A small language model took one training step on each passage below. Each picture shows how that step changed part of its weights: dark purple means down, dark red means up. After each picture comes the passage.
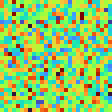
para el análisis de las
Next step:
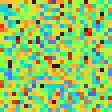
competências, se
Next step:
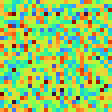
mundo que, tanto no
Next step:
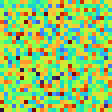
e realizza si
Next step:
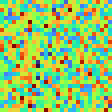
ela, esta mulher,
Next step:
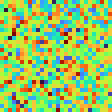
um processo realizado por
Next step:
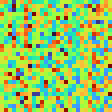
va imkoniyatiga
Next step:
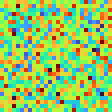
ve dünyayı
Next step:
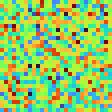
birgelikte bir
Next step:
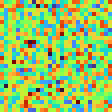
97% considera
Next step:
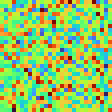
angoasa ce
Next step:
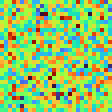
Puisque la
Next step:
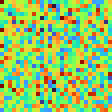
готовности к
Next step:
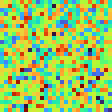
bilan bajarilgan ish
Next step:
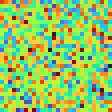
составили 20
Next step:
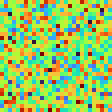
aloqadorligi ilmiy
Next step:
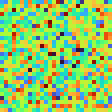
organik tuxum
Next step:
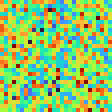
teachings and sayings
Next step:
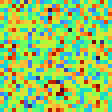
с цел да се
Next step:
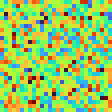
saat bilgilerinden
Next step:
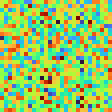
sont utilisés,
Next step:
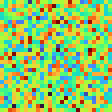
pada awalnya
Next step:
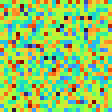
un modèle à
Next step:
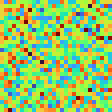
encaran las
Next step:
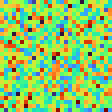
la página
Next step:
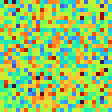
yang mendukung
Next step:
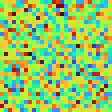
de ciertos aspectos
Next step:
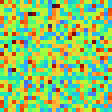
zararli? 2.
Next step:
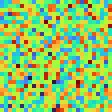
de la Supervisión
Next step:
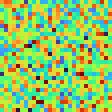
für das Thema der
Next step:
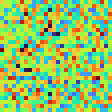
dacă nu-l
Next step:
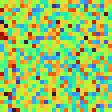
Food Science and
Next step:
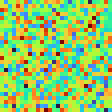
y matar a todos
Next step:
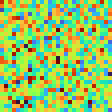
له ما
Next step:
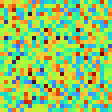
the potential of
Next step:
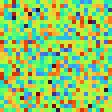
of Monty
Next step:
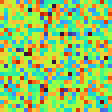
та вирішення
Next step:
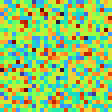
hun afkomst
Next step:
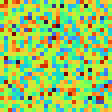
дороги было
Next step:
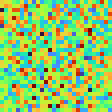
nouvelle approche,
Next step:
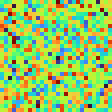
aduz nas ações
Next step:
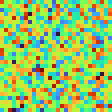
chiqishni talab
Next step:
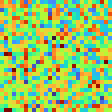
kullanım veya
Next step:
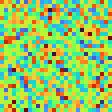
с почвой.
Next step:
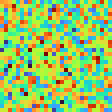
запросов на
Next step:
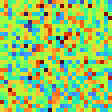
Ocupacional da
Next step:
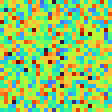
uma descrição
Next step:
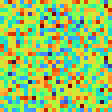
Casa, Minha
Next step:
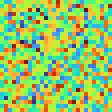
hurmat bilan
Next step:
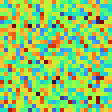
soluciones digitales
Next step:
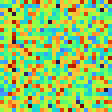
tadqiqot SQL
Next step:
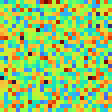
into true and
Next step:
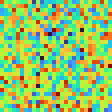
buni dars jarayoniga
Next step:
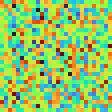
Municipal de
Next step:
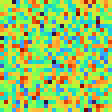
ushbu muammo
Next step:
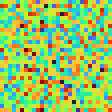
Propaganda; -
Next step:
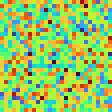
anomaliya sifatida
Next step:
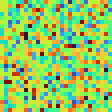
fundamental – e a
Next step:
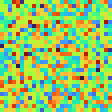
op het positieve
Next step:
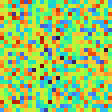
यह कला
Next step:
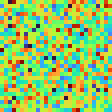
un prezioso
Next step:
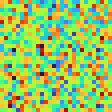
tizimida faoliyat olib
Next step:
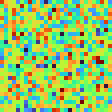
в тому, що
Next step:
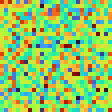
слова: теория
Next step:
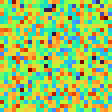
проводились в
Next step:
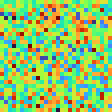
M, et al.
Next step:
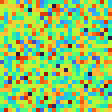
та способи їх
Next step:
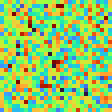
del sitio
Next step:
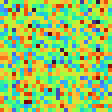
etish vaqti
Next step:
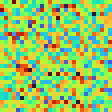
vedere quali
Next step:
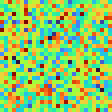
тех же публичных
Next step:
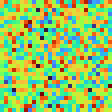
un instrumentos, frente
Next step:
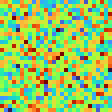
tayyorlash; -
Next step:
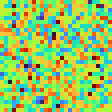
используя в
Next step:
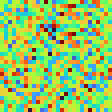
superior a cultivar
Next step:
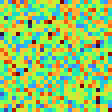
das Ankommen in
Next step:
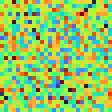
plurielle et
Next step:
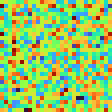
many theoretical
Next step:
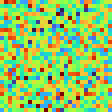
Principios básicos
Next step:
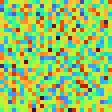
Respublikada qisqa muddat
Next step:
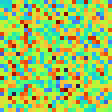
ter um conhecimento adequado
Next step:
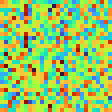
jihatlari bayon
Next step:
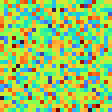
adabiy avlodni
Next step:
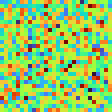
fakulteta u
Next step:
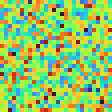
animação digital, que
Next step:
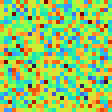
para a formação
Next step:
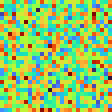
felicidad [...]
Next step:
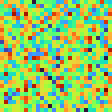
de los grandes y
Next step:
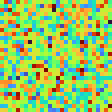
foco em competências
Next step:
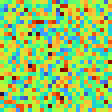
do êmbolo e
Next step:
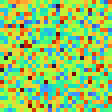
- inson, uning hayoti
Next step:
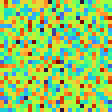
X σ V X σ
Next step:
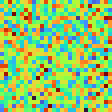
— належать
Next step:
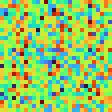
nazardan, mavjud ilmiy
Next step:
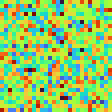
5. Optik
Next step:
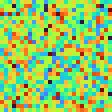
didi va qadriyat
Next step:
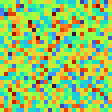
se mantiene por
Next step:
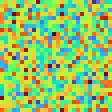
является важнейшей
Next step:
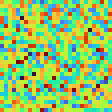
cuanto a la
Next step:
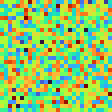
Cofano, il
